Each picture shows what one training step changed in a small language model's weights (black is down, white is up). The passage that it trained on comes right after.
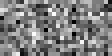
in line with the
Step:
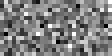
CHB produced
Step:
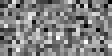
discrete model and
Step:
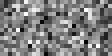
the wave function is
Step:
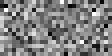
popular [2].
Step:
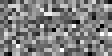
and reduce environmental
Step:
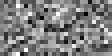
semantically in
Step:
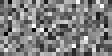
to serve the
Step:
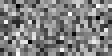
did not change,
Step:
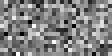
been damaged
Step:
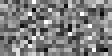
century after the
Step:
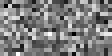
through severe environmental
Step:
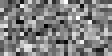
fixation number and
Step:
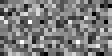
ratio of
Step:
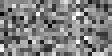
into particular time period where
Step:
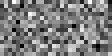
parallel to
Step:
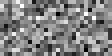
be free from any
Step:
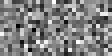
and mobile
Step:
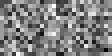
variety of problems
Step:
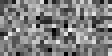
on data from large
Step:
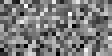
use of SBS
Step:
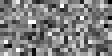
food handlers
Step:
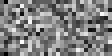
and Gram-
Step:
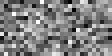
Although this
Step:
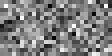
with consequent
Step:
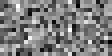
the dendritic
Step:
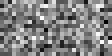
or highly dependent
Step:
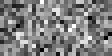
1 exhibited
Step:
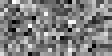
performance. Satisfaction
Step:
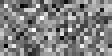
socializing knowledge to
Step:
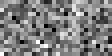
happens in a
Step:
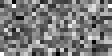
optimal performance of
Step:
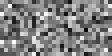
sources. One
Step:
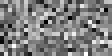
NMT models and
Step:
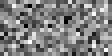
Greek research
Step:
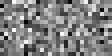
avoid chronic
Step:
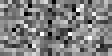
all isn't
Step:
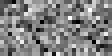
the early stages
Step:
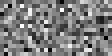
not answer
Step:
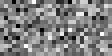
adding knowledge to the
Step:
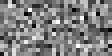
oxidation into
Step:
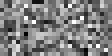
policymakers in
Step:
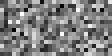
are arranged
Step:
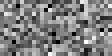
an informal
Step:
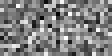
B., van
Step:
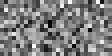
is yet to be
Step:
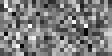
ignorance does
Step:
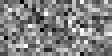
infections by
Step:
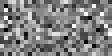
normalized objective
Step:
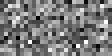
growth. According
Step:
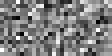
the toe is at
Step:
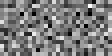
Universe. In
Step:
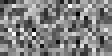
our present study the
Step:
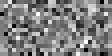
in a week
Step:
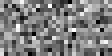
the crops within
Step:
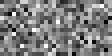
majority of its
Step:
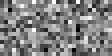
is similar to the study
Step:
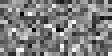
evaluate the ten
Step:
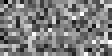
Busan and
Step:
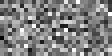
to be considerably
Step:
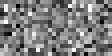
can take the form
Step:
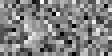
the seventh
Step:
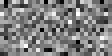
was approved by the
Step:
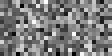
possible sets of
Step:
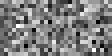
the adsorption
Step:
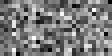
of the Central
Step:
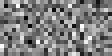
error is ±
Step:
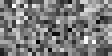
the users of
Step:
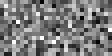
of speech.
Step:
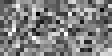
of wind energy in
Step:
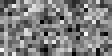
the flow, the
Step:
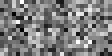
join the European
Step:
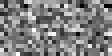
Contribution in
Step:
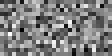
analytical samples and the
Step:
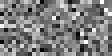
there are nine studies
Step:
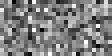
research. The analysis results
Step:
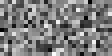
ten, if
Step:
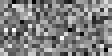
capacity to
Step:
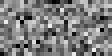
further in case of
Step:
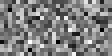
as an input to
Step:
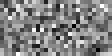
significant positive influence on
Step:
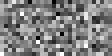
Analysis -
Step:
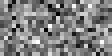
FWM signals
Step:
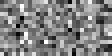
is higher than the
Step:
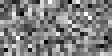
Results At the
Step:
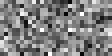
all groups over five
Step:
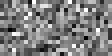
which have largely
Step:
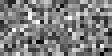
Threats, including
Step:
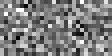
infestation during
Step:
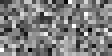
through its active
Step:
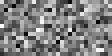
the influencing
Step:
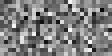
of circular
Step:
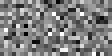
were sieved through
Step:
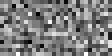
to project management and
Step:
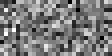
need to provide the
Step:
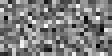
by any market participants.
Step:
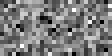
from the numerical
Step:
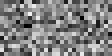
In this paper,
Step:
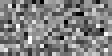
a framework or context for
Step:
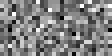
to evaluate challenging
